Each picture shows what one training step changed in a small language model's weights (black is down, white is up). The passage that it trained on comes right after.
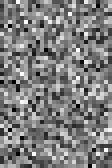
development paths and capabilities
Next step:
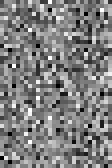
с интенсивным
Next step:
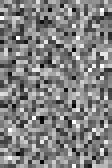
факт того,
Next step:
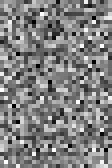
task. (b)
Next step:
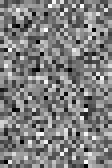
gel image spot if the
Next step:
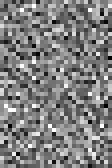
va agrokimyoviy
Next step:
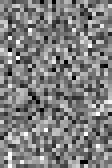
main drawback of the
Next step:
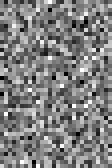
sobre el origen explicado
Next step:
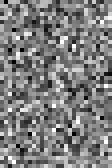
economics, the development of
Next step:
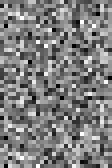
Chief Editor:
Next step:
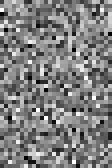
stresses σ^2 which
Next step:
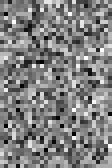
would require an increase of
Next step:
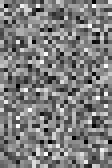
ularning namoyondasi
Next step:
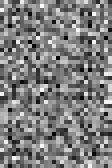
data type } ```
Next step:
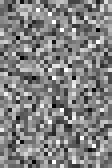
7 Fangerne i alle
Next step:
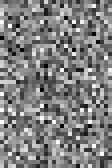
movie database
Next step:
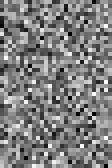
a major obstacle
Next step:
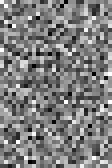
details. Activity
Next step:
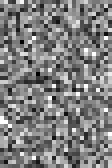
work life balance on
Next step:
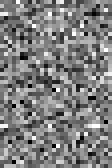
up to middle
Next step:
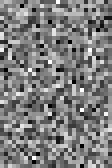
Special about Female
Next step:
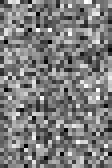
pH του
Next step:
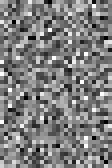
Foundation in supporting the
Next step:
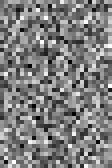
sobre a ligação entre os
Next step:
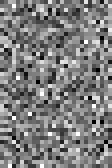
кремнии в
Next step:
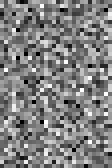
these advantages,
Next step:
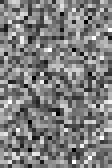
examination by colposcopy
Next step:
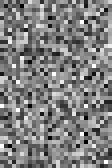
to weak SNR. In
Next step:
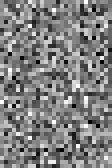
Teknik analisis data
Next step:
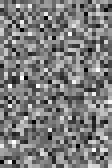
Abirova Umida
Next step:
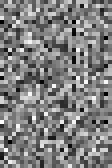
impedimento a longo
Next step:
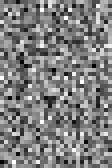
In this study, we proposed
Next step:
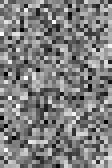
corrosion layer
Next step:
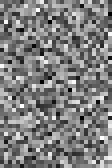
A matemática é uma
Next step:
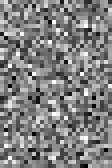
- + ausreichend
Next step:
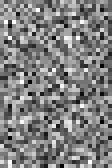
Serviços de
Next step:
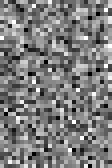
Figure 4C, there is no
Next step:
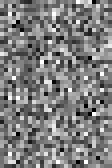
like to recommend the
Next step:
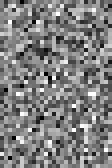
health research (Komatsu et
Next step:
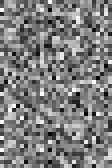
по дому і в
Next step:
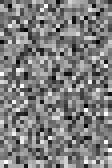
the concentration ranges
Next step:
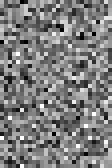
of Municipal Solid
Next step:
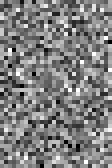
Niemeyer have
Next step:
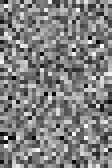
bits são cifrados
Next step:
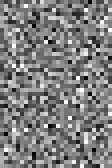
kelib chiqishi.)
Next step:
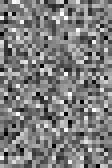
tahlil qilish,
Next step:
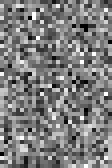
much smaller than the
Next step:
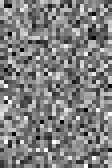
bailarinas de
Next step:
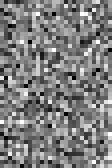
safe compared to the
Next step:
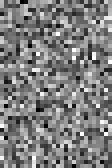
of participants in Intervention
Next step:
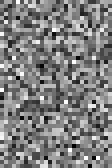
acceptor sulpho group
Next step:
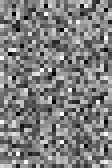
Are not stored
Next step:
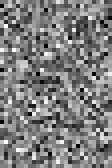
play an important role. The
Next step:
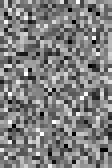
diversos habitats.
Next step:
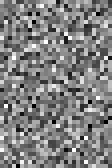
5. comprendere gli
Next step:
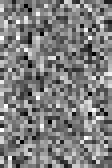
different of enzyme activity
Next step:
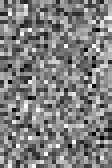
to investigate the main effects
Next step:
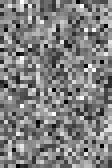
adaptiv kurslar va
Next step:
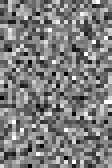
have considerably advanced
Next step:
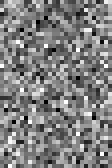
τ_t момент
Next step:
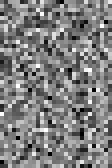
quantities of REMs or
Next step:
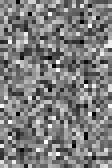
topographic variation has
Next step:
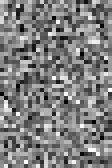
for wisdom that enables
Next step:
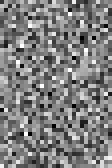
foods since ancient
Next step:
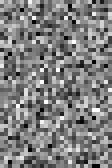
Organização Mundial
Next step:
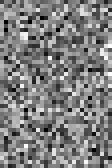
de un sistema de
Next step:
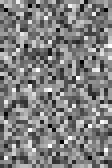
direitos a um parto
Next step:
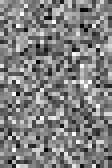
people who are BVI with
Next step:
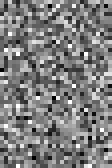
on education and social sciences
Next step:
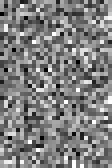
that represent the basic requirements
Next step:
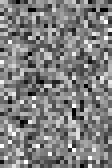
group work, problem solving.
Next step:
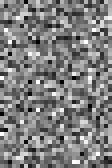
SDS Service
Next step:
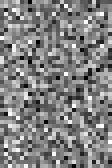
là bất
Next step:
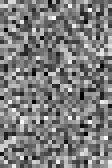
falsafa doktori
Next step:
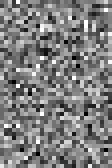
financed by universal health
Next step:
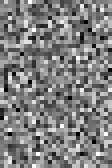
Politics of Integration
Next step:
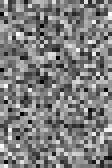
position of business
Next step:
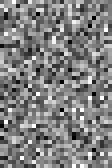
6: Summary result
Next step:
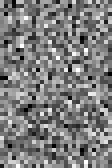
food in the hotel or
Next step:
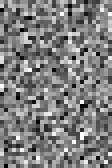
of Alfatar and
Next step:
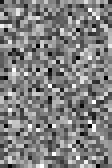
kelajagi yosh
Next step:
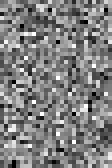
обстоятельств, по
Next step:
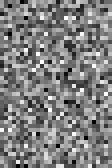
of the adhesive, for
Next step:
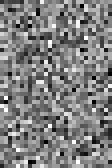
subordinate responses.
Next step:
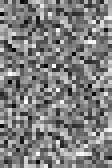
been demonstrated to have
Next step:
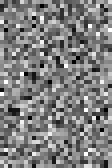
(Arlı et al.,
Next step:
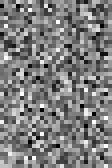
The way forward usually
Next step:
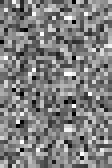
this study, free versions
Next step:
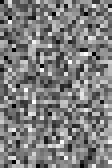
ao praticar uma
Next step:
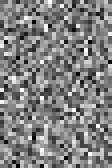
en un gènere
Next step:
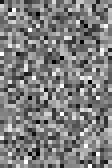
An n-gram search is
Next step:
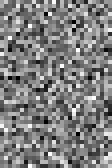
- A metabolic
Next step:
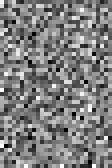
Of Social Sciences
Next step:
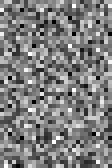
اطمینان با
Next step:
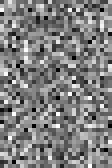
ва ҳосилни
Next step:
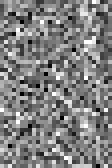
qaror qabul qilish
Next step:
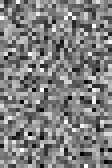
Passive Voice forms
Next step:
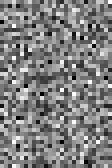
vida cotidiana.
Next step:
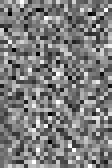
bularning barchasi
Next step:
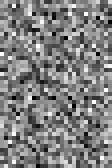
based on data saturation using
